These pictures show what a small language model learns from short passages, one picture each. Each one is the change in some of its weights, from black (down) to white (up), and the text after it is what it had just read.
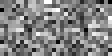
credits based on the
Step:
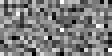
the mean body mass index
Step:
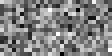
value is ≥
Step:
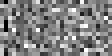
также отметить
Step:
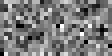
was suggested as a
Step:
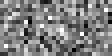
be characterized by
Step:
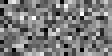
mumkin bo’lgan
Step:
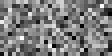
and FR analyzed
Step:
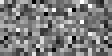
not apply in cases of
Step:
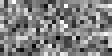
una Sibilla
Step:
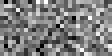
scaffolds for
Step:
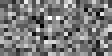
dentro e fora,
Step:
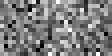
been presented for examination
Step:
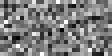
to the treatment of
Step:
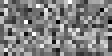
en ligne le
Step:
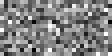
Brasil. 1.
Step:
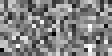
como uma alternativa ao
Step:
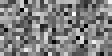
supported by the responsible
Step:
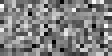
dilini ana
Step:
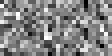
учун асосан
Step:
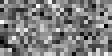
as Decision Tree
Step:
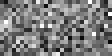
turbine power coefficient
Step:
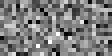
It so happens in
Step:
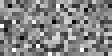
kamida **uchta
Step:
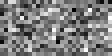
issue is based on the
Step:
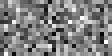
A entender o
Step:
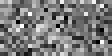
By separating monetary
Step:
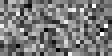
acceptable scientific standard.
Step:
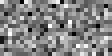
holat, bir
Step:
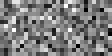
y los otros cuatro
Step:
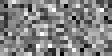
Как показывают
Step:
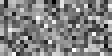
Public Employment
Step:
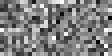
oil mills,
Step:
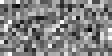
to the development,
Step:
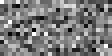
to use the SI
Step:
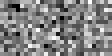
Принята к
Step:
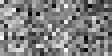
– Diagnóstico
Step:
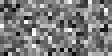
transformation on the business
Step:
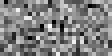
the "do good"
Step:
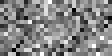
Does membership in
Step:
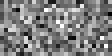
fourth patient likely
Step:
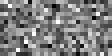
two powders were
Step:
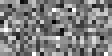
with this publication is
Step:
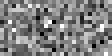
un sistema de control.
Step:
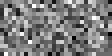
hydrocyclones were
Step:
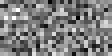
in Public Procurement
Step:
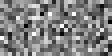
de stabilire a
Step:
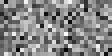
amalga oshirilishi
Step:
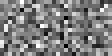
(école) 0
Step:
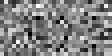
innovatsion metodi.
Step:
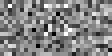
olinib, jarayon
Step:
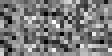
battery energy storage system
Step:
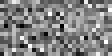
There was no conflict of
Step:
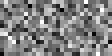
патології на
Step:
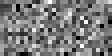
this clause of
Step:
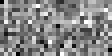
such as feelings
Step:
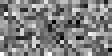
wide range of
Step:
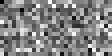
Provision 1 22
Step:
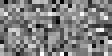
coroa de
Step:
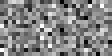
failure and the use of
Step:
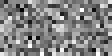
- Racy,
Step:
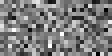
most unsuccessful
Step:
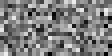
All the records in
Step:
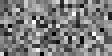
the maximum power of wind
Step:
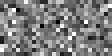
concerto since there
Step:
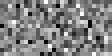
та інші.
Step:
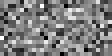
algal bloom
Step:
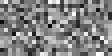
the area. Special
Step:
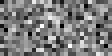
tomaba muestras
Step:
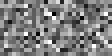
dalam penelitian ini menggunakan
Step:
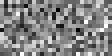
the northern
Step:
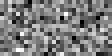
available in suitable forms for
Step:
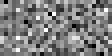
is usually a bit
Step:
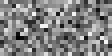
molecular level. The
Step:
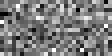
proposed ensemble method
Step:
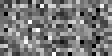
kojoj se
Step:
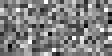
be a field of her
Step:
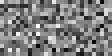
about this event. The
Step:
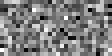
between current frame and previous
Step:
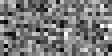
el procurador general
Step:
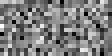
configuration of the
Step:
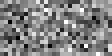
relicts. // The
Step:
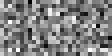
глибини та
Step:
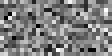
reflectance and
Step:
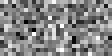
and development, among
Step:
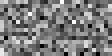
that services will be given
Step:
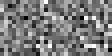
OF SLEEP
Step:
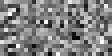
relatively (less than 10
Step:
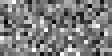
sus objetivos a
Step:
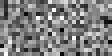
years and as such the
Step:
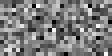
development of this model.
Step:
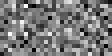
características que fueron
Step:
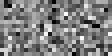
Archive and Review
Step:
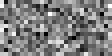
Educação Básica
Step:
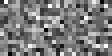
está em execução
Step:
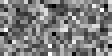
Mechanical, were
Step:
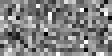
The criminal justice
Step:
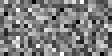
of m is the product
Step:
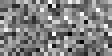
Canada and — further
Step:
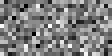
and female (age range
